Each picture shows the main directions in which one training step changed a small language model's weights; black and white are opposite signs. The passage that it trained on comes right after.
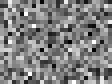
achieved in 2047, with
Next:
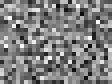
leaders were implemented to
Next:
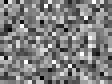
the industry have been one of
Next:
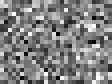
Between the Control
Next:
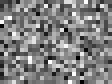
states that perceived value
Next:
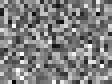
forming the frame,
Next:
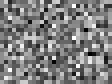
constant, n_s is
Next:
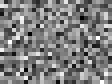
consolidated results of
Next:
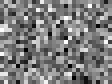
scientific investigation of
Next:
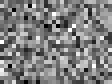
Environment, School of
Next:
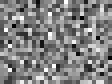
copolymers having
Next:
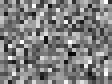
this research work. In general,
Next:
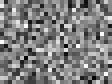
clean energy initiative and the
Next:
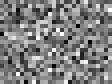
in small liberal
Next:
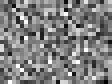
choo-s in
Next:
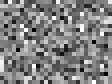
and developed over the past
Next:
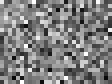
‘sa’ as the
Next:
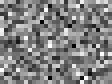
identified five areas which can
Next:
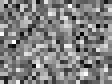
was reduced to 10% in
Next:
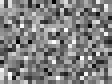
scene that I would like to
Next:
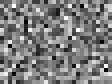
reduction of runoff
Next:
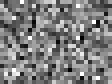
do not contain systematized
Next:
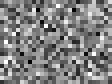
or traffic noise)
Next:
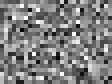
the murals, as well
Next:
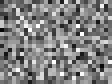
therapy was observed,
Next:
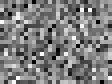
outside the network and then
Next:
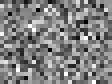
Gingivectomy is
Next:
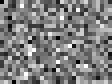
of them had service.
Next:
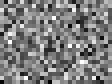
the significance lies not in
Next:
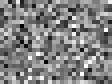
Methodology In this research
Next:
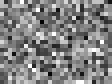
more meaningful conversations
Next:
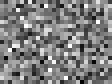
disclosure of the
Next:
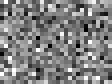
wood production [44].
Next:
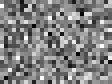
workers with the required
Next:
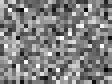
on a LV feeder
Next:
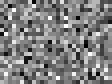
wheat flour in
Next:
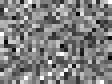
move from the centre of
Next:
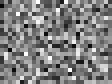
the treatment was noticed;
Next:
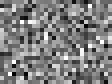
event cloud, being
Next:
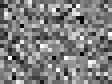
in the success of the
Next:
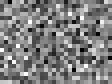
(Competence of
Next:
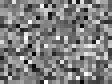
instructional and organizational
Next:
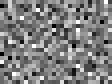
edge columns
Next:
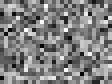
and design techniques for use within
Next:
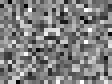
Study focuses on
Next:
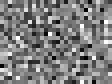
Second, even though
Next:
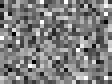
costs short-term
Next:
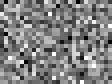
with myself (I
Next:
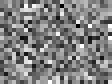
with common mental health
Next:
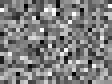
emphasizes, training
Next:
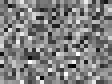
dialogue is limited
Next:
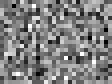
adaptation from *The
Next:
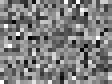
fluxes (and,
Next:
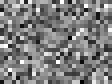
specifications and code of
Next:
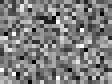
and a ROC AUC
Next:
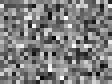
reflect actual practices
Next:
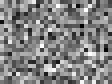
tide, Halifax
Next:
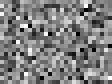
/ic b81b or
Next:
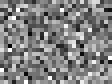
clear than that of the
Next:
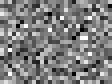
Schematic diagram
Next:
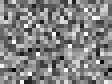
enhanced resilience in
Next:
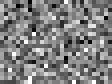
establish high-quality
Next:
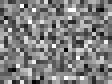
reached in MFC
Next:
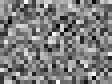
to help at least once
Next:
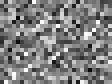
as the *L1*
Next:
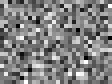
by those memory locations
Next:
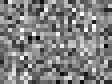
charge transfer absorption
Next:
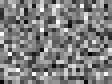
present in a huge
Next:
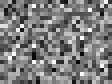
our evaluation that provide us with
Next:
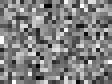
mainly from licensing
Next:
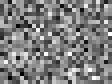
labour market demands
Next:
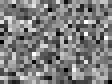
convenient to reach
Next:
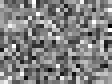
de Castilla, only
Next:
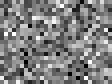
and one or more independent
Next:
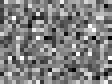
devices, with small size
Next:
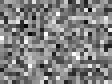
condition, oxidative
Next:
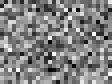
of the Implementation of
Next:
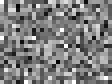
any irritation to
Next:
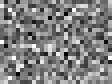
indicative of the complete
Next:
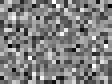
countries have sought to
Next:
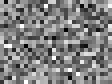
different directions in the
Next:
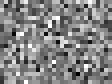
research instrument used a
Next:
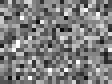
video casts have
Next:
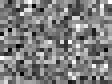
The writing task
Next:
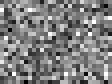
we will here focus on the
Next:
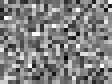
paper is intended to address
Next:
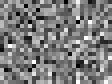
medical context. The best
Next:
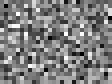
a pre-test. It
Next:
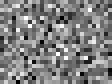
this documentation served as
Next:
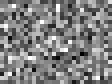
includes industrialization,
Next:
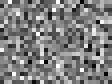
and large changes can impact the
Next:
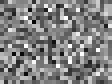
will be FAIR.
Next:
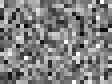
Hastings's direct support,
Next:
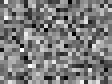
model are used for modelling
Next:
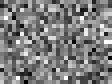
of the ICD 10
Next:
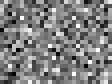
We could hope therefore
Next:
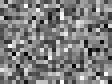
description of project management.
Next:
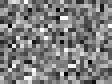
paper is retrospective,
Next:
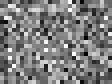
were submitted for the
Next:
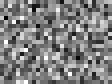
or be unaffected
